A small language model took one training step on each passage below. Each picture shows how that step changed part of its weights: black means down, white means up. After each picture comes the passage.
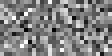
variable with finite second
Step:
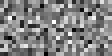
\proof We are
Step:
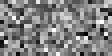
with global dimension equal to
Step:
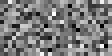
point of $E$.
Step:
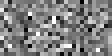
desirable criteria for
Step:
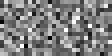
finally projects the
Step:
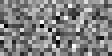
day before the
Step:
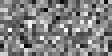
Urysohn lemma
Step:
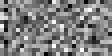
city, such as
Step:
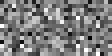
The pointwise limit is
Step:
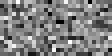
achieve such estimates. This
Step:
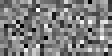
memory alloy active
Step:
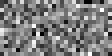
the class of algebras under
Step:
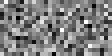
soliton velocity. If
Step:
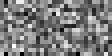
is large enough so that
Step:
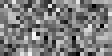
to $\zeta_{\pm
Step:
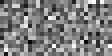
} p \in
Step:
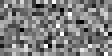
$B$. The list
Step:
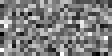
versions and a
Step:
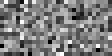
Borel type. Also,
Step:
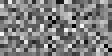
stable matching necessarily exists
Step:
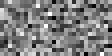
of course converges, not
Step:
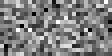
respect to a suitable
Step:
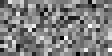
this defines an equivalence relation
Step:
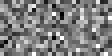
near the origin,
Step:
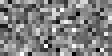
w_K$, where
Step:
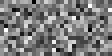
relation entre la torsion
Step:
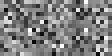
input simple velocity wave and
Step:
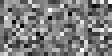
$2$ and hence
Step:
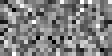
remain horizontal. The diagram
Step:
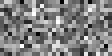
initiated in
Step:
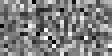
\rightarrow X$ be
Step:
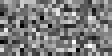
is a densely connected
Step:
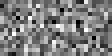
(b)} The vanishing
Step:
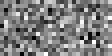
\subset \partial
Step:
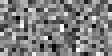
as follows. Let
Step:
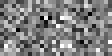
twisted polygons and
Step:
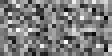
and whose coefficients are
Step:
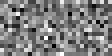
requires $N$
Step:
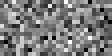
to generate the test
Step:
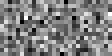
= 0 $$ in probability
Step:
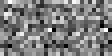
sets are often called
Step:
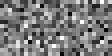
multiplier $y \in
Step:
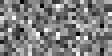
de Hilbert de esta
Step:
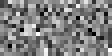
this one-time
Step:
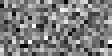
someone wants to
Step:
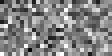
In recent years, differential
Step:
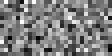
place. This is done
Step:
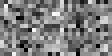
double covering morphism from
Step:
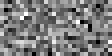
cycles) est une
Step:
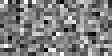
disclose. \\
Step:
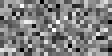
form a a system of
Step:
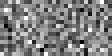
Assumption 1(iii)).
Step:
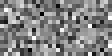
present some applications. In
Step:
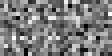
follows from the fact that
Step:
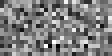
parameters outside $\MM$.
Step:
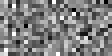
sum from 1 to
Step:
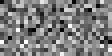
where we set $A
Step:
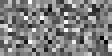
and this theorem. Thus
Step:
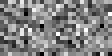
deleting the
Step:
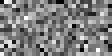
optimal pair $(a^*,
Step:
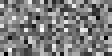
and for different types of
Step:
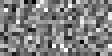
(the case for
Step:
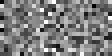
negative puncture has
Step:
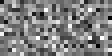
Applications and Research
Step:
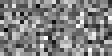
a rational polyhedron
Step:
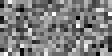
inequalities} In order to
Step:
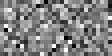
well developed for numerous
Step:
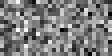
we summarize the background
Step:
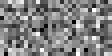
are consistent well, except
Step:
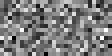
class $\omega$ and
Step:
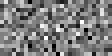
Grasmann manifold
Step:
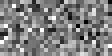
&&\quad \quad
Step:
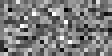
hypothesis is proven for all
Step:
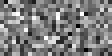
was motivated by the
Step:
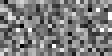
so that $k$
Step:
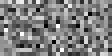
Results are shown in
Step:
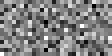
at least one point of
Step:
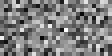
of the simple roots
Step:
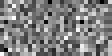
either conditions (a)
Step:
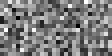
investigate the stability. From
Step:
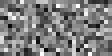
which is a regularized
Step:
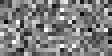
its diffraction
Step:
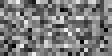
we are in the conditions
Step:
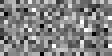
\le n$, we
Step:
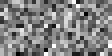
existing results as special
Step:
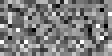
because we know that
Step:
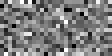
obtain similar decompositions for
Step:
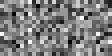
omitting $d$
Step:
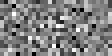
twistor space}).
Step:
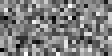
subspace} (or simply
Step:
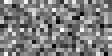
generalize appropriately. Suppose
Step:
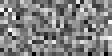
iteration scheme (10)
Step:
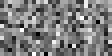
defining $\mu'$. Since
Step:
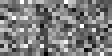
derivatives which are measures,
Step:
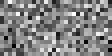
say that a family
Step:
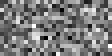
the case when the decomposition
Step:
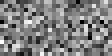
It is clear that
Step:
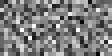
the above lemma can be
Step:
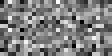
Hence, we will need
